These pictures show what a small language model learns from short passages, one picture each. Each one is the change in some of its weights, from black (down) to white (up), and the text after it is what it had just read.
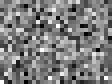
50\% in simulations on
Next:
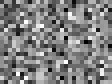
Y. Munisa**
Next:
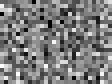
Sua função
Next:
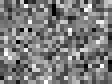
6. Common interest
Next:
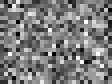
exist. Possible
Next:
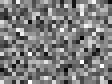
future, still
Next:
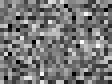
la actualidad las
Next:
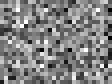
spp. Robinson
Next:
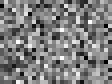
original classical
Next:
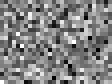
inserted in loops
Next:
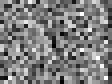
на «следственного
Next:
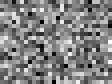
\exp \left\{
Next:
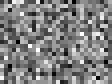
mil reais e
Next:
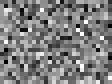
retractions, 14
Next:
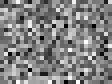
''spiral arm
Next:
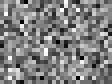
and $A_t$
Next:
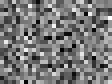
состояние и
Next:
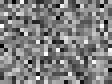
$\phi$ and axion
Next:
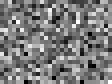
present the final result in the
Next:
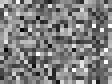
the same rectangular
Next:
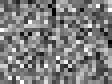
$. Therefore one can
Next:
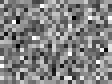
Alanla ilgili
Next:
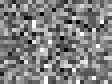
and imaging-based
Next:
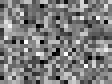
those theories). The
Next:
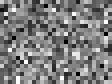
to ask how such
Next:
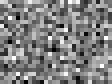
same basis as the one used
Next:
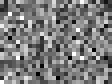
sufficiently large that
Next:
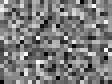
y las líneas
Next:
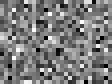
Мажлиса по
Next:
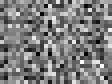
occurrence rates
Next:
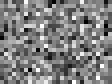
or modules interact,
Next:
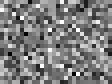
in our case turns out
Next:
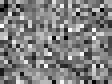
pas suffisants
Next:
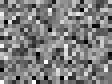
We also compare with two
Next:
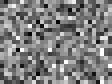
and any small magnetic field
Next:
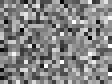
real-tme price |
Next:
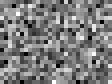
have been high-pass
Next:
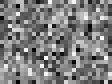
dos direitos
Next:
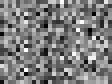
conservacionistas no
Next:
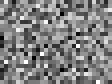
corner plots for
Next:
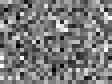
Another independent
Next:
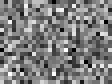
similar to ours, using
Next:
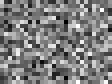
4(b) has the
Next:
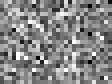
que é permitido,
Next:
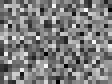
seasonal variations is
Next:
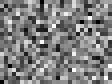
for each source is given
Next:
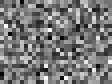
field lens galaxies
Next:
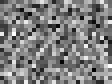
way of physics
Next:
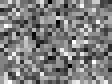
hardware changes
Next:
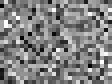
shower generates softer
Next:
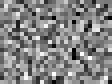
орієнтир на
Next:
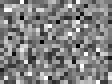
states, and thereby
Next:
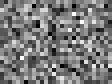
proved. An important
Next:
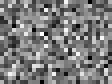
$V_i$ are then
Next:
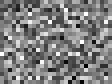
основе техники
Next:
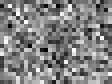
code 1A) were
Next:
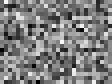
Warum ist die
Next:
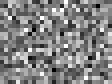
clause $ \bar
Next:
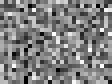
purpose one would
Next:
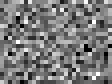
las posibilidades de
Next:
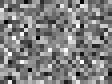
a `brute
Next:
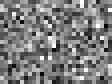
the flow cools
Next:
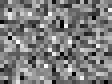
duration of each of these
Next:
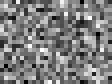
massive models common in
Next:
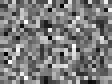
São João:
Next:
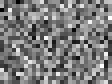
the wave vectors
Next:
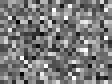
effects cause the
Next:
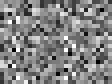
олиб бориш
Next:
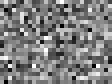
and transport studies on
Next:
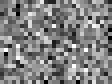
F. Schutz,
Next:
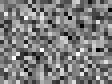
71 Utanova
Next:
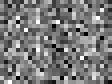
та ін., які
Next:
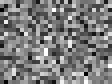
and the power of
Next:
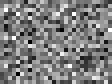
ZBCPs within
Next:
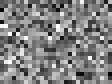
formulated as a parameter
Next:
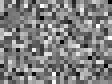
esta manera, los
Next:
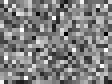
of foot ulcer
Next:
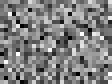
satisfacción de los
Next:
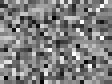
pela exclusão
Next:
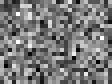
dass sie wegen
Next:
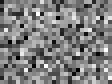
lines); $l =
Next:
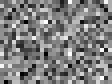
No dragging
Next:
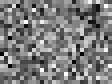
other is the decay process into
